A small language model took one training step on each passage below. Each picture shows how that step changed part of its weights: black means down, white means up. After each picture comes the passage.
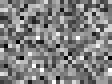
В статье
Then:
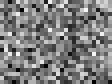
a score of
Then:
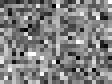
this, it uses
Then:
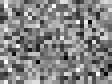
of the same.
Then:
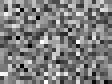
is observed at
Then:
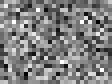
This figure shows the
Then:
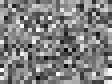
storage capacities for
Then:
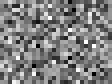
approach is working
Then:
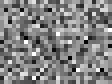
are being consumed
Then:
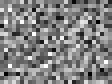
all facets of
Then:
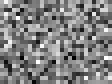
of the entropy
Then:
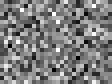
TMN and
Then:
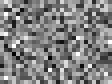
of sample from the
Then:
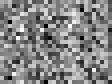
community groups. These
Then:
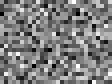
axis discriminates
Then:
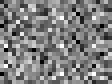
de referencia,
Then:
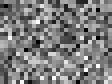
input, 10
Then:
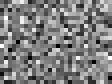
(age), and
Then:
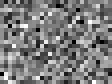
stimulated economic
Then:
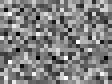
is whether a connected
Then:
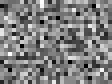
but it can only
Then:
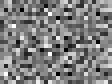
(of order
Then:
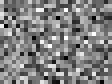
complex surgical
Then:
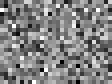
derived from the
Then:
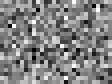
corresponde a
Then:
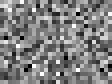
in each condition,
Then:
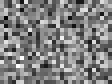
and signals.
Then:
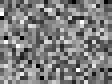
in clients with
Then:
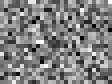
are combinations of
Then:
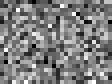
Then there exists a
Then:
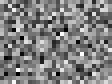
effect of lime
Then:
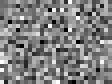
be fine if
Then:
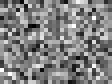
used to determine the
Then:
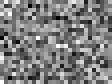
dengan orang
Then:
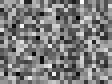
Geometry of
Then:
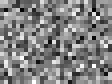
for the stable homotopy
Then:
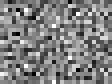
have had more
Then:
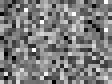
Paz: La
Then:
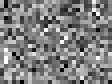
health care for the
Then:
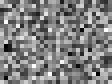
the kernel $\check
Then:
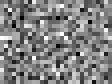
justifica por
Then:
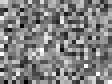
with optimal test functions
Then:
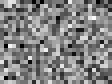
and A.
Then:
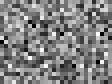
lower concentrations of
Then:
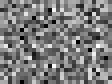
assume that the number
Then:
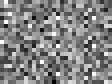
information ethics
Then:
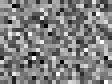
directly applicable to
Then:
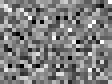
nothing gets
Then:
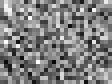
of the respondents
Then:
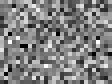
This gap may lead
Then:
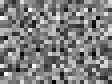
with comments by
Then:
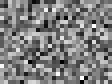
thermal grade,
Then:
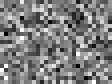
reduced. There was
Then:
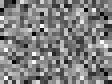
both open-ended
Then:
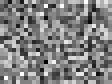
to a line segment
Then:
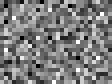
that $K =
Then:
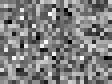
the LoS
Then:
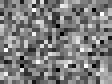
every component of the
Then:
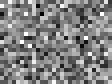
group which consist of
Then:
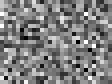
não deve
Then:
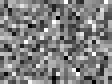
в июне
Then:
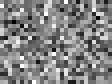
by the Economic
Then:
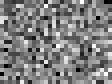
the most sensitive
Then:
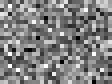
a canonical structure of
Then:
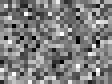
is an isomorphism,
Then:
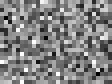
those for which the
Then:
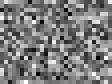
den Raad
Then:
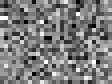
may argue that
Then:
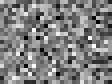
price sensitivity
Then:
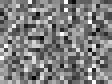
largo de dos
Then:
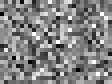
most commonly used
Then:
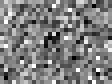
$X$ we
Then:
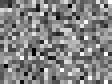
graft will be
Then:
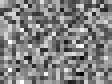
to the number of
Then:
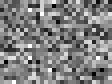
Sappada and
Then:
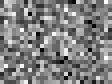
domains: the
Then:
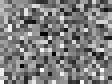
funções e
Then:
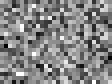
temperature in the
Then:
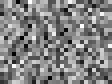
Thomas processes on
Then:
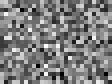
for various types of
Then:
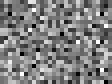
with drivers
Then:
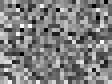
that lacks the
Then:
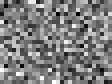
to lie in economic
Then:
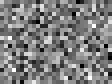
soft, flexible
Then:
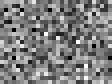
was not used but
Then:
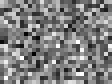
to the moment problem
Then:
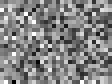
datasets The proposed
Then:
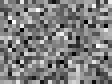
leaves extract
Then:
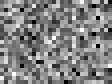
superalgebra} is
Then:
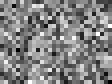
overall performance optimization
